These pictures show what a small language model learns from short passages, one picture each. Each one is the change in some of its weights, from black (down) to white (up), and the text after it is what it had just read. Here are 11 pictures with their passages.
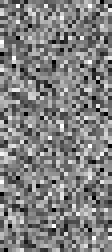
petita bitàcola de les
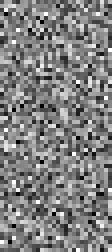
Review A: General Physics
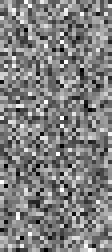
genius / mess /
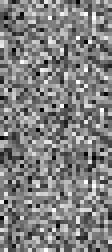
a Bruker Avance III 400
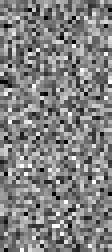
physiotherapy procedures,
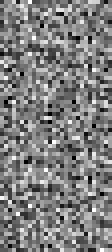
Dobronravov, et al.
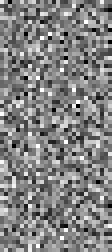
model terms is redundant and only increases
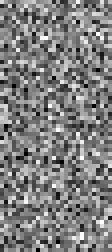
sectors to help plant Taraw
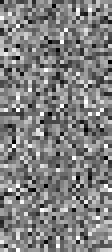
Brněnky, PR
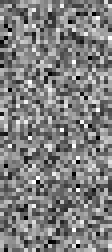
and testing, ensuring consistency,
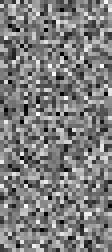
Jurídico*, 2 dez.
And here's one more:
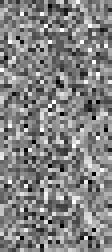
\cite{collins} it is
